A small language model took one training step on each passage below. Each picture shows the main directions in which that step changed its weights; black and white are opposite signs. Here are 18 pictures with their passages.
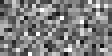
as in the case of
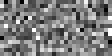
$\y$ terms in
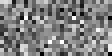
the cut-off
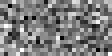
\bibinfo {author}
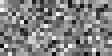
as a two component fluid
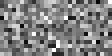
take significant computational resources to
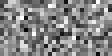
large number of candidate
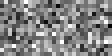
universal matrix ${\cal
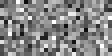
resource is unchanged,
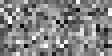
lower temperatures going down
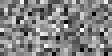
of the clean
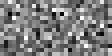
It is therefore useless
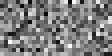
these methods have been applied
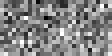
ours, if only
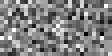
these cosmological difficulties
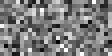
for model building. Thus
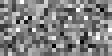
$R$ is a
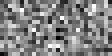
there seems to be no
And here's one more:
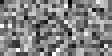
are controlled in the investigated
